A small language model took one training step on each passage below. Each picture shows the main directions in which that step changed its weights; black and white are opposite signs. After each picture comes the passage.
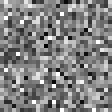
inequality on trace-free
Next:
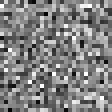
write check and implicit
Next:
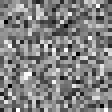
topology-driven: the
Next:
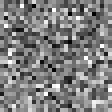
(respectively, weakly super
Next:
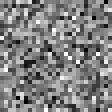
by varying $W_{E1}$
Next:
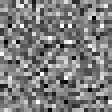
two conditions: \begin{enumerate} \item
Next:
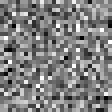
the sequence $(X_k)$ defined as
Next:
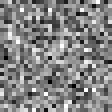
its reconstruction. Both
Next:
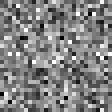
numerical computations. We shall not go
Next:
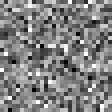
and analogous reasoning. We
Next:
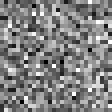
one by partial integration, see,
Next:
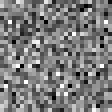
$X$ and $\Pi$ is the
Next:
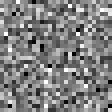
the relation $\langle \varphi, h_k
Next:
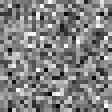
(as shown in low resolution in
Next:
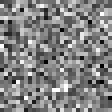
\claim{\bf Remark.}
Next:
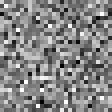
the parenthesis are the
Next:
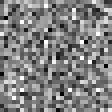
flux limits can be converted to the
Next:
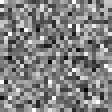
the inner sum over $z$ as a
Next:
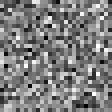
for $G$, for this section we shall
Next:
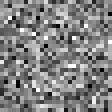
interaction strength at the trap
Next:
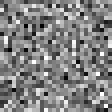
Let us now consider $Y^{d}$
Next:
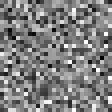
shape of asymptotic formulas for
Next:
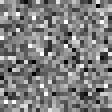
has brought much interest by
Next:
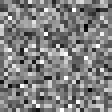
next one (\emph{cf.}
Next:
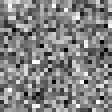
still occurring.
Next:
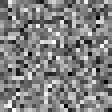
834$ Gauss) results
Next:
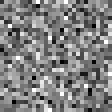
Rashba semiconductor
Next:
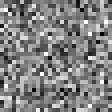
-2$. This is together just
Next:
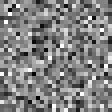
of the deconfinement temperature
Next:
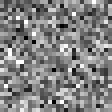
transmutations and the fractional
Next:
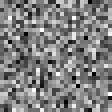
lower for a given view
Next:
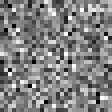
Moulay Ismail,
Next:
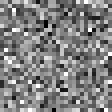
to weigh preponderance of
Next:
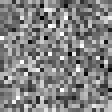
also Naive Bayesian
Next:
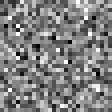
\item[(i)] For all $P
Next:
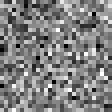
$\Sigmacl$ by clipping
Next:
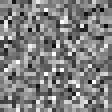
Criterions for the viability
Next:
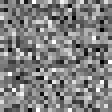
obtained from DFT+DMFT
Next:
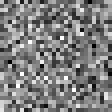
maximum angular size $\alpha$ of
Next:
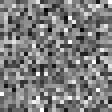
These interesting questions are
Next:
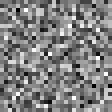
dimension can also be defined through the upper
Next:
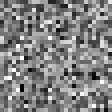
mode, $b$ increases the
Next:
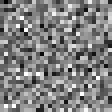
absolute $B(E2)$
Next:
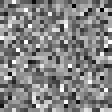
fact, let us suppose $Z$ has
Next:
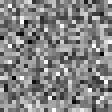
presence of noise in radio images
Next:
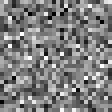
7-12 MK component rises from
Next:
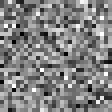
\begin{enumerate} \item Let $\alpha
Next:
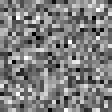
phonon frequencies and
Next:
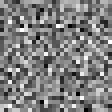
each $x \in \Omega$}.
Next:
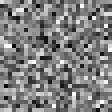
Effect in a Magnetic
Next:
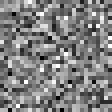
when omitting only December
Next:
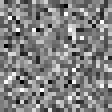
equation}. The structure of the model can be
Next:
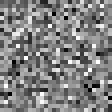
an abstract monoid, to
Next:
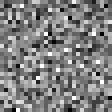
problem to look for such scheme, that
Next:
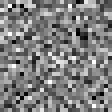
is equivalent to $$ \hskip
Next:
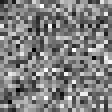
since the radius acts as a
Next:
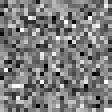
Diverse applications and the
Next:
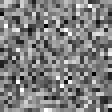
it seems complicated to analyze
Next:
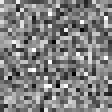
be the homotopy class of the fiber
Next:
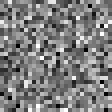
energy density in the nucleon's
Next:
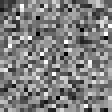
to operate a separate order
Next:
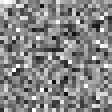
the infinitesimal transformation parameter, and
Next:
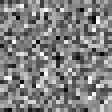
identity $(2.23)$ becomes
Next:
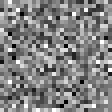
I. Amemiya and T.
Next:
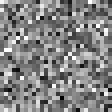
where we choose $p$ such that
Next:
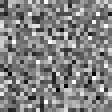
We gathered classical AD models
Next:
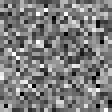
nonlinear dispersive evolution equations},
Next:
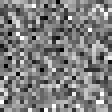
II | | TQC |
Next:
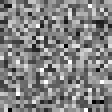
bars refer to statistical
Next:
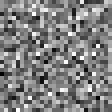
species of cold atoms
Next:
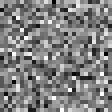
generated by $T$ and $S$,
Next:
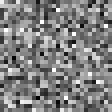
. \label{be} \ee The
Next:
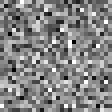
don’t understand, I
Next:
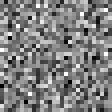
of front annihilation in the
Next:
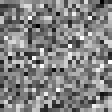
\overline P-\overline Q\, \overline V
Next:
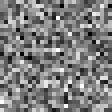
the model admits a unique
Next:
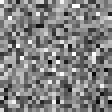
formulas for each ideal texture component
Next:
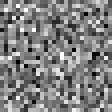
figure would be obtained}. In both
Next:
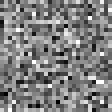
the best possible minimum distance. It
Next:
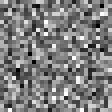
mimic the resistive heating.
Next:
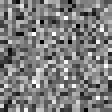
first order error exponent is upper
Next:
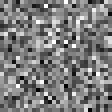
the elementary moves, which look as
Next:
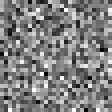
background metric. We say
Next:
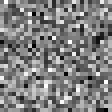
the Maxwell-Bloch
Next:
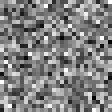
SRS backscattering
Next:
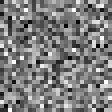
q = \aT$, but as
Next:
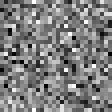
is only LO. The multiparton
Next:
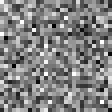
once sheds light on the
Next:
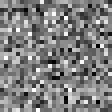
detailed physical models which will
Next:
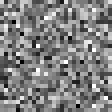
performance of LLMs on real
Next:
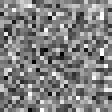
and only if \begin{equation}
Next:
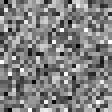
\widetilde{K})$ is a free
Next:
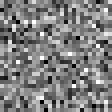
across the junction since these conditions are very
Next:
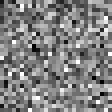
is a binary predicate = in
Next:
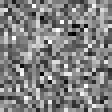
rise to \rpo s for
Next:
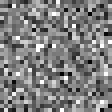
prognosis and treatment
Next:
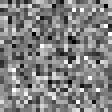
Modeling the dynamics of
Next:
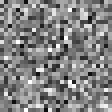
panel shows the corresponding FoM
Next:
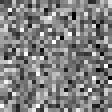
when the SC qubit is initially in
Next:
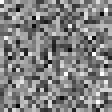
these samples contain a piece of
